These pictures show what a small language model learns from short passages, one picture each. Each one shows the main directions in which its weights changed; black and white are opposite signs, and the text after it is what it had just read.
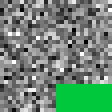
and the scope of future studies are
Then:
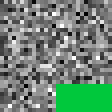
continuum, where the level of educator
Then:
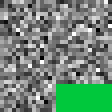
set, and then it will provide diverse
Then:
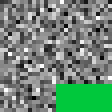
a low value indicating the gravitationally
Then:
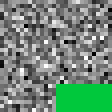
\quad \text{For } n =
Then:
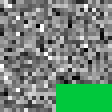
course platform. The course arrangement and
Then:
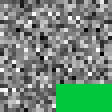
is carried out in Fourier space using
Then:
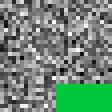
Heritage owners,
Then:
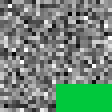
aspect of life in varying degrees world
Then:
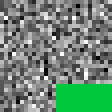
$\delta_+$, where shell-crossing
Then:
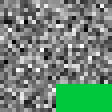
in response to changes in the price of
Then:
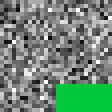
STANDARDS OF THE
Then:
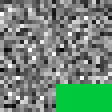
code, self-reported:
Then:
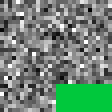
assured by source routing. In order
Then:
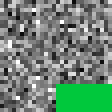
deprivation of liberty and
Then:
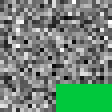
specifically study the spectrum of security weaknesses
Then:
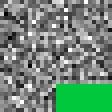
the Characterized System -
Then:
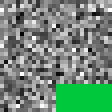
we presented a general overview of our
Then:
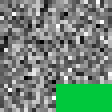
on jobs How does project scale
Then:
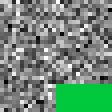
the ON and OFF positions was found
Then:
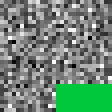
that for the paradigm hard
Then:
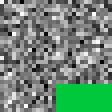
Bernoulli's resolution and implies the
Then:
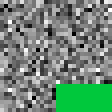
the basic problems associated with the study of the
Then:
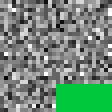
Y.K. Hamidi,
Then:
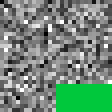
main result. We describe the computational steps needed
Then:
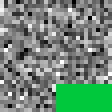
do this by placing the vertex incident
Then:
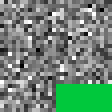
preferences, including aspects of
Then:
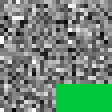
as $t\to+\infty$, and
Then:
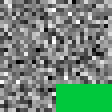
for Li are less than the Hubble expansion
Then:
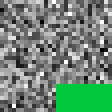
In the calculation of magnetization,
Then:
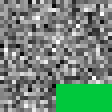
from $(\mathbf{II})$. In the rest
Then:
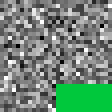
wear values among all tested configurations.
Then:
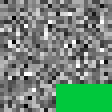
$\hom_w(I)$ is homogeneous
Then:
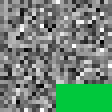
effective absorption coefficient due to free charge
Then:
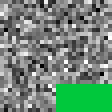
be observed the time performances of the
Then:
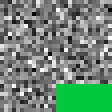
a distance of 15 cm and a time of
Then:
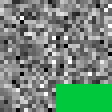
do not have to be there the exact time
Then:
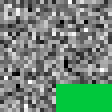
- Namrouqa H.
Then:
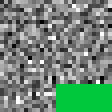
\, . \label{gbounds}
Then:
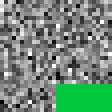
\end{equation} Remark that for any
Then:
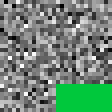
major feature of MIRAGE is that
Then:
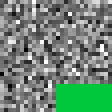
le code informatique ne
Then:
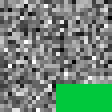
income especially for the unemployed
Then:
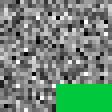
and materials will be shared on the chosen internal
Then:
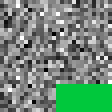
This increases image sensitivity to channel noise and,
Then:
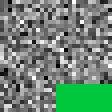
0) and when the robotic
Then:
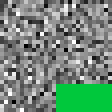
of Bondi, van der
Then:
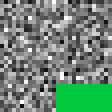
their premises (3.04)
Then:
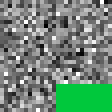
the intensity spectra. The background contribution during the
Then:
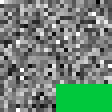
the sampling scheme gives a better expected run time
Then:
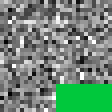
Mathematical Physics}, World Scientific,
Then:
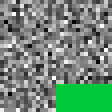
crosses are for metals. In the
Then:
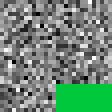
early clinical course of the disease, including
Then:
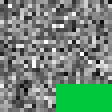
number density, $n_\bullet$, can
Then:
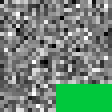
for the sequence $I$ optimization: for
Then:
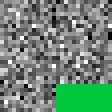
a number of different population numbers (K);
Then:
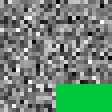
$E(t)$ can be derived
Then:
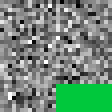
implicative, implicative, with product)
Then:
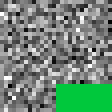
Hospitals in Assam: A
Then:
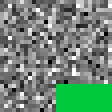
MHz FT NMR) NMR
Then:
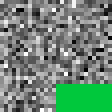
discussion is divided into several sub-sections to
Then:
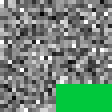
the element as zero if the corresponding edges cannot
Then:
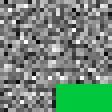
dozen papers for further analysis, identifying
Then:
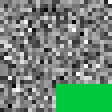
a galaxy, and mostly to one side
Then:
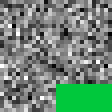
and drug content studies and the result shown
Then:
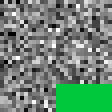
where the nematic quantum transition takes place
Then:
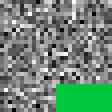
a constant $C_\xi>0$
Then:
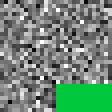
in these schools, as well as
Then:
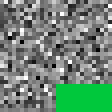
profiles, the vast majority of both
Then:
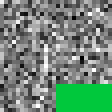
above represent a selection from a wider body
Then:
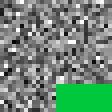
\bea A_a \biggl\{\tilde
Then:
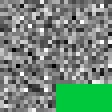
$k>n$ one has \[
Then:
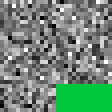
agree, disagree set, null
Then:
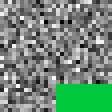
by the Smith lab at the University
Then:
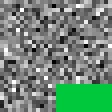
in our work do not require such assumptions.
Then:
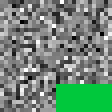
traditional HEP trigger, providing very large
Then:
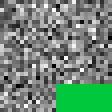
largest publicly available dataset for A/V
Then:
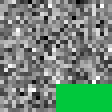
section $i:X'\ra S'$.
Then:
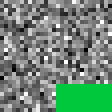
Before stating the main results,
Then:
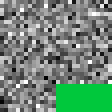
alone suggests that stellar halos are built
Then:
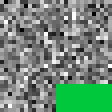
temperatures $T_{c1}\approx
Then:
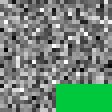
bow shock. It is similar to
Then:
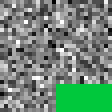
repeatedly. The existence of
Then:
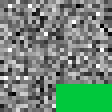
attention heads differs, which is 10
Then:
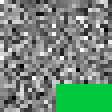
a spin flip on the qubit.
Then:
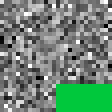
\newblock {Einstein Telescope}.
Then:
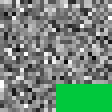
bottom and top axes are labelled in
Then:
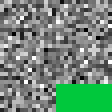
mixture, but compared with the two other factors
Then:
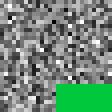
µg/mL, respectively,
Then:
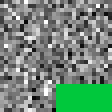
random graph on $n$ vertices
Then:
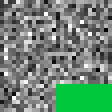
\end{eqnarray*} On the closed surface
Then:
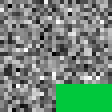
16 units, and Softplus
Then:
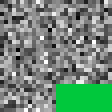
hot water. It was found that
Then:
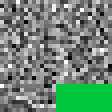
all volume of traffic. For analysis of traffic
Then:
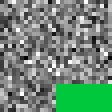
a single point. Hence the Heegaard
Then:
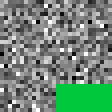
(10%) compared to the plating group
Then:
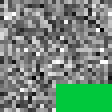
research centered on spin-$1$
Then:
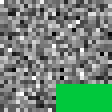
from single crystals with a thickness of
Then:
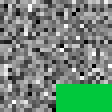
We adopted the Gaia distance as it
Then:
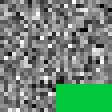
also seems sensible to replace the group
